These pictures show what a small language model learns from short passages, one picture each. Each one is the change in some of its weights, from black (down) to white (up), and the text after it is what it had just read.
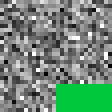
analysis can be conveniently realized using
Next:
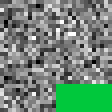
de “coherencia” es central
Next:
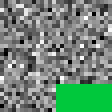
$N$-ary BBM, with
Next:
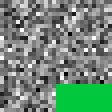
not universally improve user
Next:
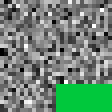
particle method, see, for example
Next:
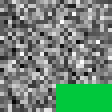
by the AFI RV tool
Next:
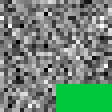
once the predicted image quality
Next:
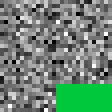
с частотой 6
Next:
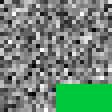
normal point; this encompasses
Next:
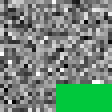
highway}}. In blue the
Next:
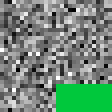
sur les modalités de prise
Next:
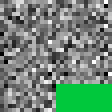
effect} had also been predicted by
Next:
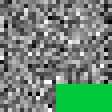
or $\hat{\bq}$) such
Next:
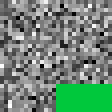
may be useful for identifying patterns
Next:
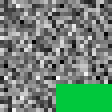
contributions of the higher order interactions shown
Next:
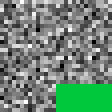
zum Schutz und zur
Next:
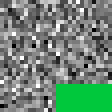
the invariant mass of the final state
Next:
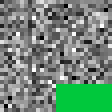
These two lines seem to merge
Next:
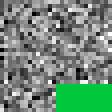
Let $S^{n}$ be the
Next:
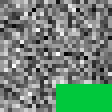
qilingan "Kitobat
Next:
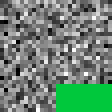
опыт народа,
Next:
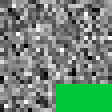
the addition of the photoionization process
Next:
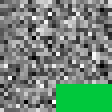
Here only the predicted background without
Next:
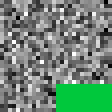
integrable breathing circle
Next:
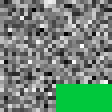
suppressed at high temperatures,
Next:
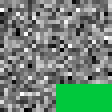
BNCC e empregamos
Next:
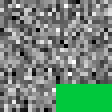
scaling of thermodynamical
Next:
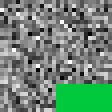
Cartan deprolongation of the
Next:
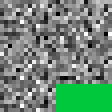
We can associate the following three
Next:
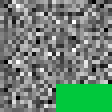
to ordinary differential equations or
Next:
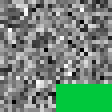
ribbon of very small width. In
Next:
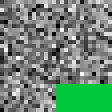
3. ed. United
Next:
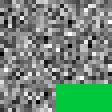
in Case(II) of
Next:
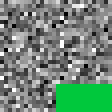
shu jihatlar asosida
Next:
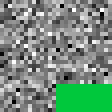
metric. \end{proposition}
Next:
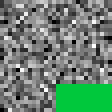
возраста τ в год
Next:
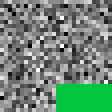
(образец 4)
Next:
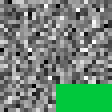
albendazol 400 mg
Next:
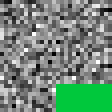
more pronounced in the case
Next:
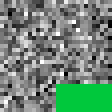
amalga oshirilishi
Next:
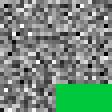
\begin{align*} &\ad (1
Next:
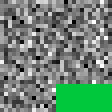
when carving out subsets from the image
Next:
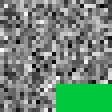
– tensor of elastic constants at this
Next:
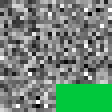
is the necessary and sufficient condition for
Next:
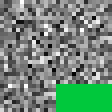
satisfies the condition 7.1.2.
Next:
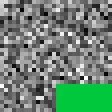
paciente do quarto ao
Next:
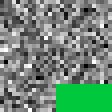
has a structure $2iM_z
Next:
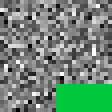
Ca' Lando, tutti
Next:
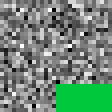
way for a paradigm shift
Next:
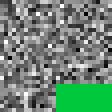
into exactly $k$ parts
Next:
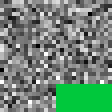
problem in $f(T)$ can be
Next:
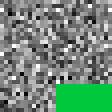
für thematische
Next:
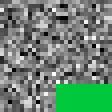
depinning events and
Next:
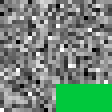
We use a Metropolis
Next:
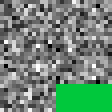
that $\mathcal{\abs{\teps}}
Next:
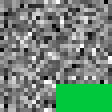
virtuais em função da qual
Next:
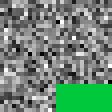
the anharmonicity as a
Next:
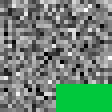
the relevance of cytology as
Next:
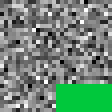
is called the *observable
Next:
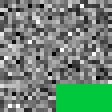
Contrataciones Públicas
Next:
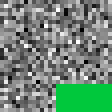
fiscaal gedreven
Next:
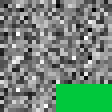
Computing Technology,
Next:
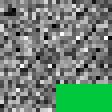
həm tədris
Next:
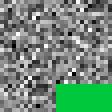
protagonismo. Ao
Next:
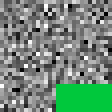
$\delta_0$. The solid line
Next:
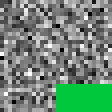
which in fact is the case of the
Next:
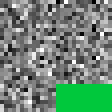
the scaled prediction $\alpha
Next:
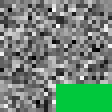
Now let us make a short analysis
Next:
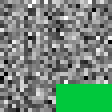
+ DU)\lambda,\mu}
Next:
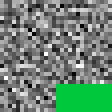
formado pelas generosas
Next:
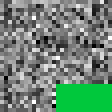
simulation experiments corroborated these
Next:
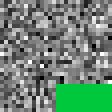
retrieval quality, while
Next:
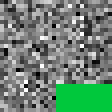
ontstaan, wat het
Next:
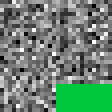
la transformación de la educación
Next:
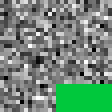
operators fundamental to finding a
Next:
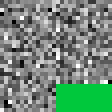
Lax operator ${\bf L}$ be given
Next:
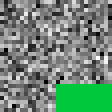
physical world. Why,
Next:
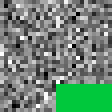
initial cluster density and its mass.
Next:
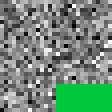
buffer layer/Si
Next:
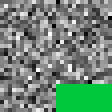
mondial, à tel point que
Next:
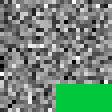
les morphismes d'intersection
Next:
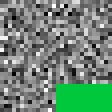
of dispersion of the actual
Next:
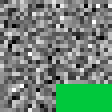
maktabgacha ta'lim
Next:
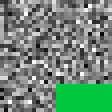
chain we mean, a system of numbers
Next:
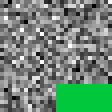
sifatida o‘zbek
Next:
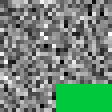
this behavior can be understood in terms
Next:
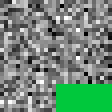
formulated so far. The
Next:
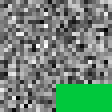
is the tetha function which represents
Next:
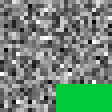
très familier pour
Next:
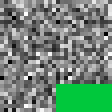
proof of the converse will also follow that
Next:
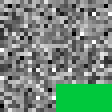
|| \partial_x^A
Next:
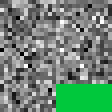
the time is spent on the
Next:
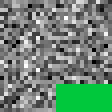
Tradicionalmente se ha
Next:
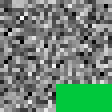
whatever the growth conditions are and more
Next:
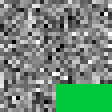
of OAM with bigger initial
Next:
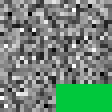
nazariyasiga zarba
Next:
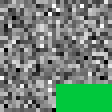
of some geodesic in the
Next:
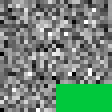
quantum theory. In informationally complete
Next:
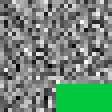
need to determine the dimension of \(
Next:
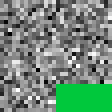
na Tabela 2.
